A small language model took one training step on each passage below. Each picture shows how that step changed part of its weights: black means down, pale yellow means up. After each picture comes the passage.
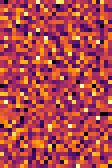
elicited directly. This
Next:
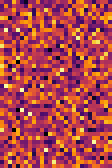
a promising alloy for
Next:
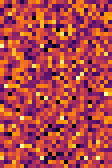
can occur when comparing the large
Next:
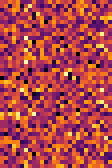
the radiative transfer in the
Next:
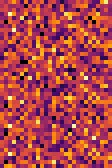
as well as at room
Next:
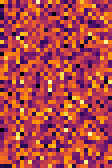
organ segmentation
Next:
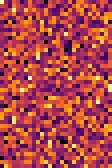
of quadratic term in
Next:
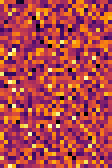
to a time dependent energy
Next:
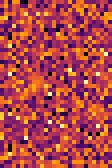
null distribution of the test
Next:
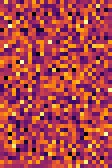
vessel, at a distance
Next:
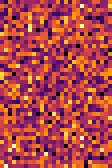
the \ac{ris}
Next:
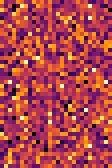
therefore meaningful only when the
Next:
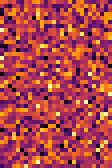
would represent an observable signal of
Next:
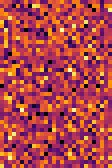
xApps for energy
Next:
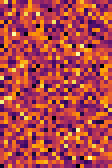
or staying home results
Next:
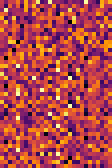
studied BaK122
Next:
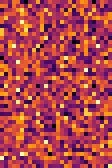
cause and effect, suggesting
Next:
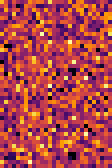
modes is given by the sum of
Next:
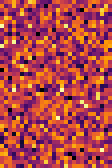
ResNet-34 models for
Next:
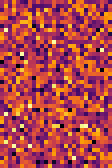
a contribution from massive charm
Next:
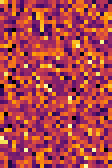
isotropic distributions instead of the
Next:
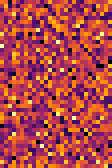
intermolecular interaction energy is
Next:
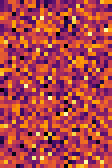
in MC model | CN
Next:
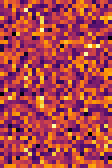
the variability limits from the frequency
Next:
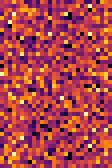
A., Framework for potential
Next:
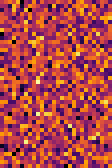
the MCMC for a +
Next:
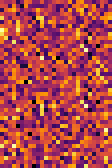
determining the properties of quantum
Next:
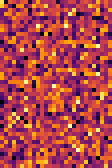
separate laptops that
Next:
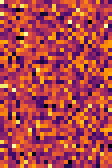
contribution of the charmed
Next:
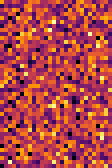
identified along the entire
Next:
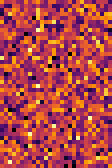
would reach a {\it
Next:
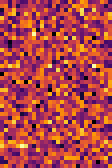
stochastic matrix in the
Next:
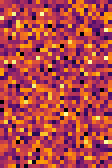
paper, we first take the
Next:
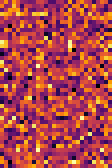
\noindent Times zero's are
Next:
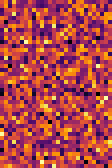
energy level state which is time
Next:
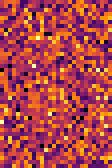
the simulation from $x$ to
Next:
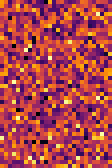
+1$ level and the other
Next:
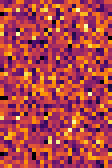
launch, terminate
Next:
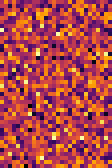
physical processes as the model of
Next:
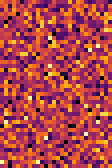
in its simplest form. For
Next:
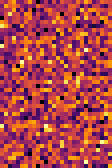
Proposition 3.2 that there
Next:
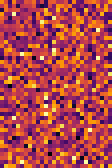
action under reparameterizations.}
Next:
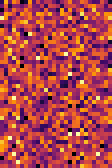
filling, {\it
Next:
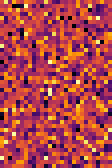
spectroscopically determined surface temperature.
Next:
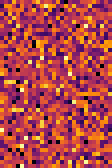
uncertainties for each integrated intensity
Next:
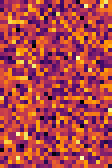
environment, and what role they
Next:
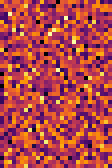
unlikely to be
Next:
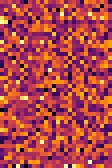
\beta \geq \alpha
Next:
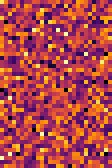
between the sample and reference. We
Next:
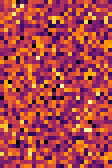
cosmological dynamics, (ii) they
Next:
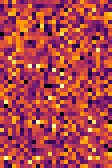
play in scenarios with more
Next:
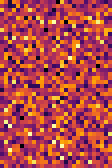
of up to $20\%$ had
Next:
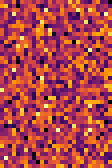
terms in the Hamiltonian can always be
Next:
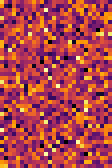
functions, where the optimal path
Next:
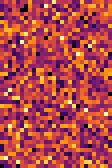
area bordered by dashed lines
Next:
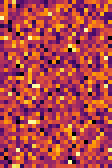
Eickhoff Brown
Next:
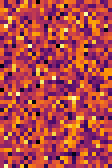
is online and uses no
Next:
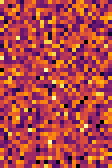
with the same spin orientation
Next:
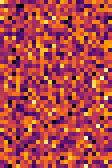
assume a $U(1)$
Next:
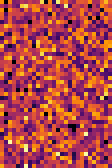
is performed using the coordinates
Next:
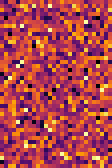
posterior samples. Since at
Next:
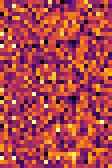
where $y$ is also a
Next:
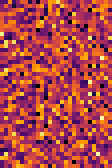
| Sensitivity analysis,
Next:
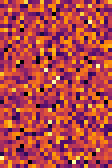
at low energies (around 1
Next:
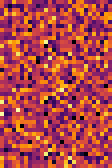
By comparison with theoretical predictions of the
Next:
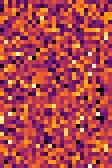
network and inherently supports
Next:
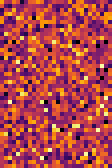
can check that $c$ scales
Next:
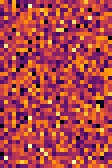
biophysical neural
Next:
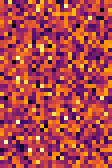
analogous to multiplexing used
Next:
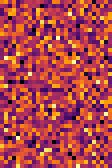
such a section the active constraint
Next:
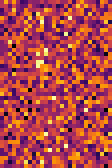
all distribution from the beginning
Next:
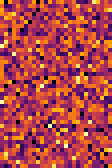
middle ground between the results
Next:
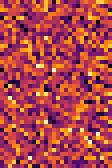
a general method to deal with
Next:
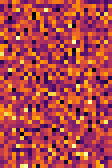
smaller than unity. To further
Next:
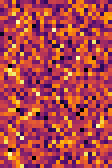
fact that at short times, loss
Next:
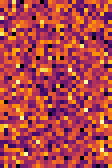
flux jumps, which is
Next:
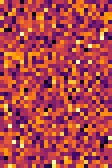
fitted as a linear combination to
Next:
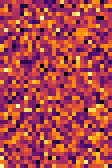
the 0/1 order where the
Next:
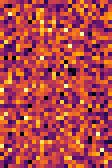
were used in this work are
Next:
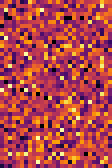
associated with walksheds
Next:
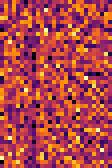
a computational study of this behavior
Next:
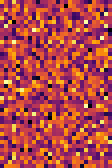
on the scaling laws derived in
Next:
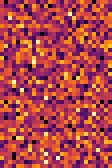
ability to upload
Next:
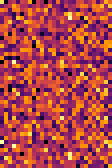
density matrix of one pair of
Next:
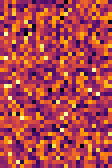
In order to better understand the effect
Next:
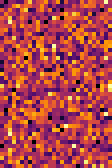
give concrete demonstrations of
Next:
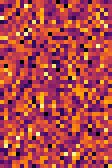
creating the samples of BI
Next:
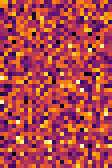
accurate results and significantly simplifies
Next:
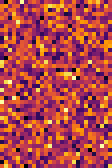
informational strength among the three factors
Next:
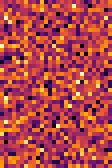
{Creative Commons
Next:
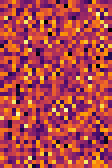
the most direct connection to the
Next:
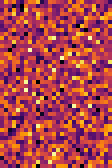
flash by the interstellar
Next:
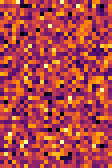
the no-rotation branch
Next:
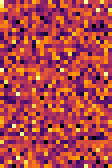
temperature of 3.8$\times
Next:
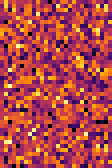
observed there, it is interesting to
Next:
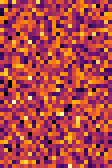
circle passing through both
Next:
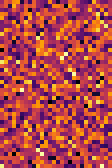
the CTA Galactic
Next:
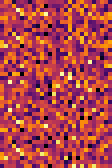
\affiliation{Department of
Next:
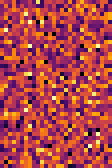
contours determines the
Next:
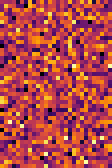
u}{\partial \theta} =
